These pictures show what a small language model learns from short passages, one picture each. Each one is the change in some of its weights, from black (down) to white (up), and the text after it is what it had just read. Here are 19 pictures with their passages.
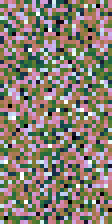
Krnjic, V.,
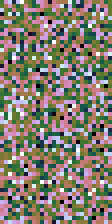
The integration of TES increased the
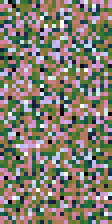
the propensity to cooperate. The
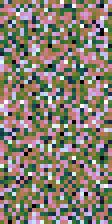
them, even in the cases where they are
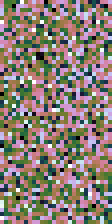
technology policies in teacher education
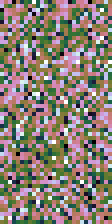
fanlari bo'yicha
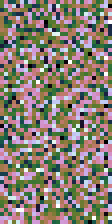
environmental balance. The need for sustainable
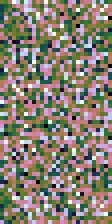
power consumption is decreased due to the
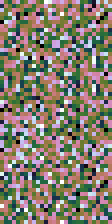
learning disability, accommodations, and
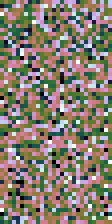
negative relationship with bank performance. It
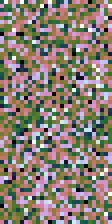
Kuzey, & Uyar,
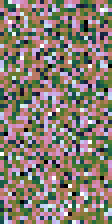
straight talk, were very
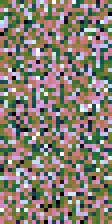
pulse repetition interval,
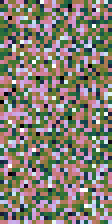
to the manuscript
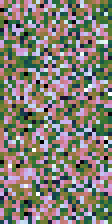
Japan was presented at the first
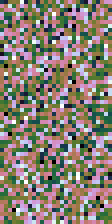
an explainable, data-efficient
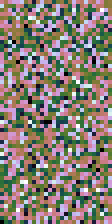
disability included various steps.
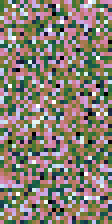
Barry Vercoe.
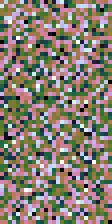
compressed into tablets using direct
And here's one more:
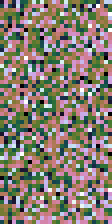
plants to cool themselves
